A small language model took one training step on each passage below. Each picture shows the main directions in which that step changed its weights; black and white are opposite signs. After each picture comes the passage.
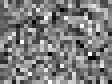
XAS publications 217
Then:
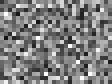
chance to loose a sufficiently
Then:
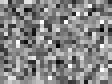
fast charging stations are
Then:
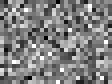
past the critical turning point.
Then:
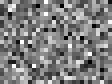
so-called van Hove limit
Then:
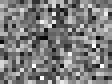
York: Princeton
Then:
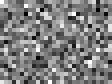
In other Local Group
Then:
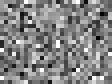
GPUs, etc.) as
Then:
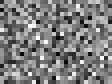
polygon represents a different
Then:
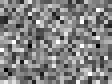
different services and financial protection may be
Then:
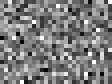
level were observed simultaneously with
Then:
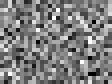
between December and
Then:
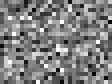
more quickly and accurate.
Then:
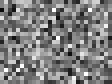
together with aluminum. Since the
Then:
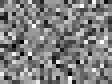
delivered to cotton processing
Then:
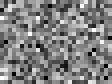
& \\ \quad Baseline &
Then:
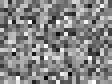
values of non-performing
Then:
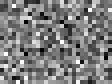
easy to learn; they require few
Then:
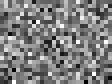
To derive the number of low
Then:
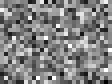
which implies that $abc
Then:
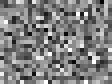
Astrophysical Journal
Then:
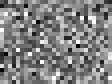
The findings highlighted the positive
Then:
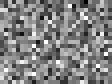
to physical access (in-person
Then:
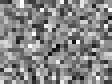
given new time cues? To
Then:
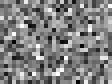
\eta . \end{eqnarray}
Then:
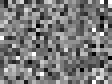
either in the string coupling or
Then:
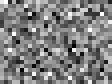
a newly described species; no type
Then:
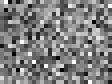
information. Key word:
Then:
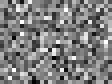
removal of the electron cloud
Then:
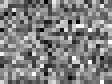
an avalanche process because three
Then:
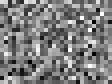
in the child's immediate social
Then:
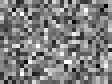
and parameters derived using an available {\it
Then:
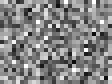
the original meanings of the research
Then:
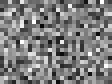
classical neural networks need two separate
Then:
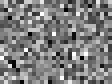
by specific action biases.
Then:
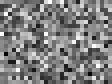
further added that, The nature of
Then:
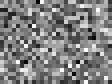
Organism No. of
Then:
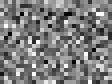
Adaptive Nanostructures and
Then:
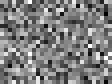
and 12 mm bands and data reduction
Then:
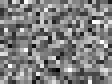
field can propagate in the extra
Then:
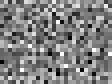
of fixed dose combinations over
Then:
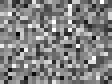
dependence of local susceptibility
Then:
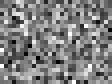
POMDP is described by
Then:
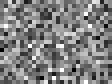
around the small-mass black
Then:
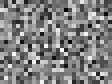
to be the age of the stellar
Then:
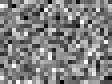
can easily see that at $T
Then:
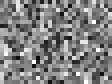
th}$~show interesting differences
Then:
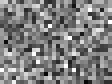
these systems the primary disk is selected as
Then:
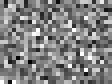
performed on tooth 46 with
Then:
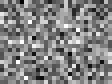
located at about 1 km from
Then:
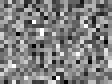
most common symptoms associated with
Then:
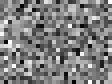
increasing or decreasing. Fig.
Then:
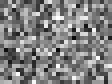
that a term is a word
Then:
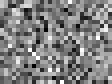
we obtain that the disk rings 1
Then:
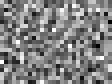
[12] Sulaimon
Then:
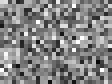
the framework for describing and constructing
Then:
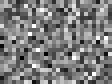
U\overline{U}$ is the
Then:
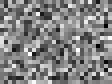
under cooperative agreement by
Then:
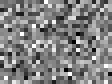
are cited within 2 years
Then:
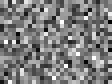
regularization of the shape over the
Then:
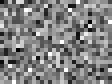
the decrease in dielectric constant
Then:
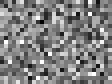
Node-RED, Home
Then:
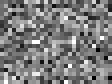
of accidents caused by
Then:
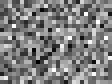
dashed lines are obtained with FEM
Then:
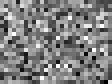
\xmm\ observations used in the
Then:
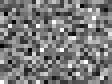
\begin{center} \[
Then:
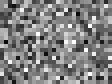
leads to a breakdown of the
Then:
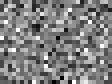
presenting multiple identities.
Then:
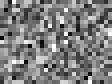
$XY$ interactions is presented
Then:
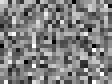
the attack, she replies in
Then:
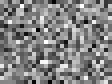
conduction channels (top and
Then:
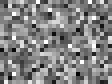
It was originally created at a
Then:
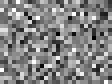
Membership for the society
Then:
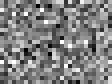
in the imagery of
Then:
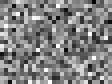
The 3rd East and
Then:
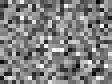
use cases: (1) LV
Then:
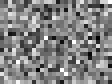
evolution is key to understanding these issues and
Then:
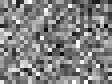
and long-term stores,
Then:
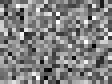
judgment of the lead
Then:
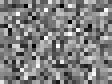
is privileged to use
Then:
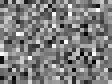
of the laminates
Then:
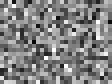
$\Gamma \tau$ with
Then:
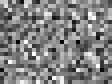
DT training, a decision is
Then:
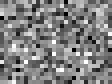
approximation above gives an analytic formula
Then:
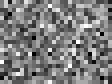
parameter. The fit functions are
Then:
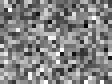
as an extension. The best way
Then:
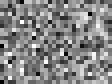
from the 3rd week after
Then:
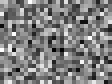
not represent the calculated values except for
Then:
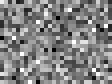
the highest results were obtained for
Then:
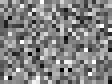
national image of the preschool education
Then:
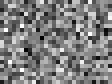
al., 2018). After training,
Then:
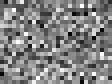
three stages: 3x1 matrix
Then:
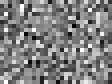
economic and cultural sectors.
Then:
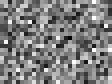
values are showed in Fig.
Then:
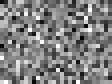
East and its decision to forge
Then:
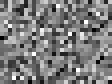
simultaneously without any
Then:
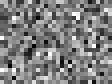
TikTok serves as an
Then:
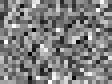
illumination. We formulated the
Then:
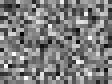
zmluvou o
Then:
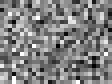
CdSe nanocrystals
